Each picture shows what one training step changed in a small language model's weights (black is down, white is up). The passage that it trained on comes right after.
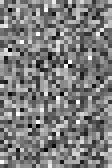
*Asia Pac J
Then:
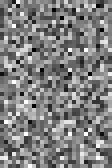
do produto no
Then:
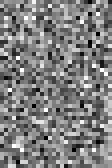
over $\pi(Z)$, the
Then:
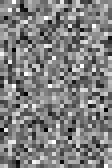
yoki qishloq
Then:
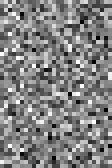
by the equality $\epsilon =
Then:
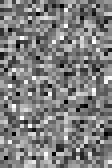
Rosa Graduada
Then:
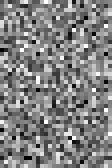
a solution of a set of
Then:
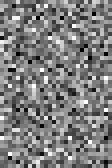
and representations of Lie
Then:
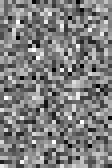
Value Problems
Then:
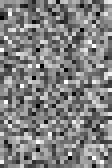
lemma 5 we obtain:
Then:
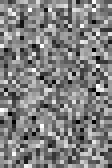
called fuzzy
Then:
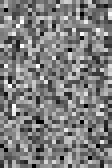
uchun yana
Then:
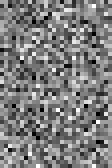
mais il a aussi
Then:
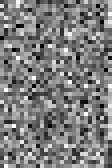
ondernemers met
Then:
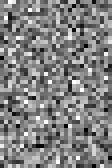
a $V$-module
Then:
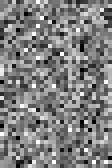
// Molecular
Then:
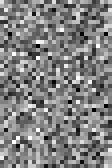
Xalq bo'l,
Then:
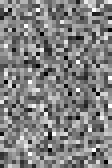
For each $n\in
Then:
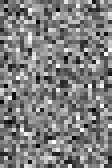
analysis of {\it
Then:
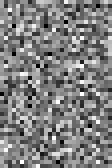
la leche bronca
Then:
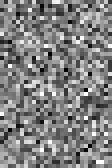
as relações
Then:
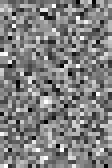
*An Analysis
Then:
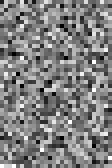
Leindler [7],
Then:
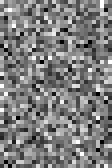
Conf. (IPC
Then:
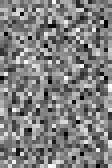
is an ergodic
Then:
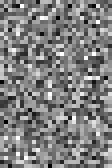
oleh pasangan
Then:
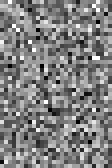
in patients who are
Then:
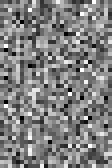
traçarmos o
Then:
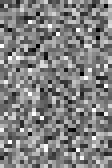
ôté le terme
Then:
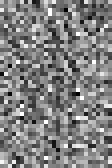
the variance of corresponding estimator
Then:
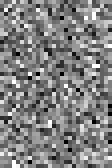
In particular, for $t
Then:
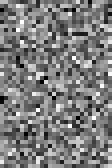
the very definition of
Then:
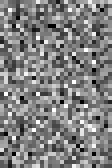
may occur under the
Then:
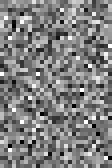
les entreprises,
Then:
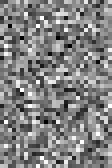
process behaves exactly
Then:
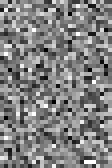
will use the following lemma.
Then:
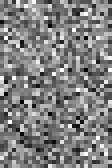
is analogous to the one
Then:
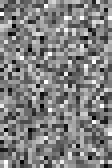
что требует
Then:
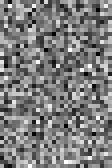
pairwise disjoint but
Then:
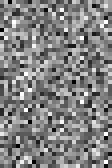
O indivíduo
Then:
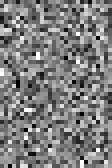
see that $x \equiv
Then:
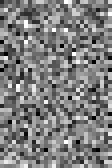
and number theory. It
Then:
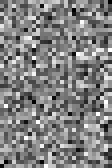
Водные виды
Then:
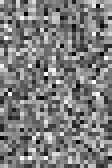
gives us new right
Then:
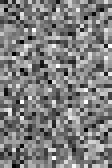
then the unique formal solution
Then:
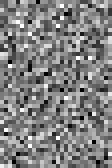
de sistemas de
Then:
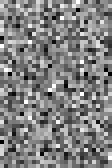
di depan kelas
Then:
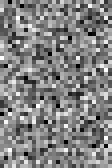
previous section. It
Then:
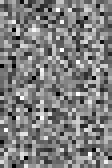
$z^\phi$ to
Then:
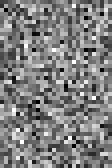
loss of generality, we
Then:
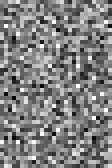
have only a moment to
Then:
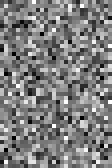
одного (при
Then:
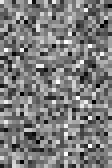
non-compliance with
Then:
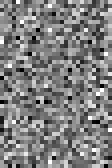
річки та,
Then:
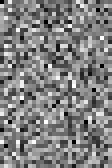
will apply to a wide
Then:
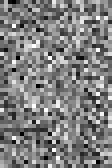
branquias en peces
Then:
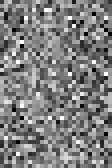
à vérifier les
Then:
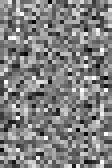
bo'lsa, ular
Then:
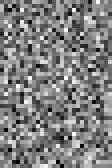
la Eucaristía
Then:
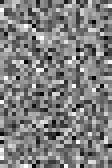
the Stieltjes
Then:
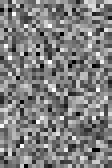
For locally integrable
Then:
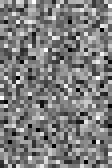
extensor from $%
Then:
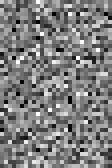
von bestehenden
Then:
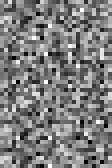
xalq orasida
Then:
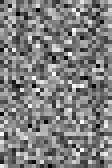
Çörek Otu
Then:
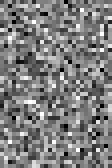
(so $\rho$ is
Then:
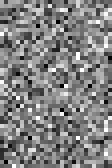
an integral manifold of
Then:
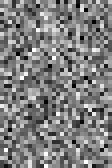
would like to
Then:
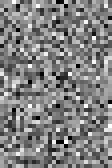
sutkalik va
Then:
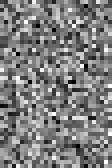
the imbalance of the
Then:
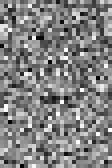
de *Melissa
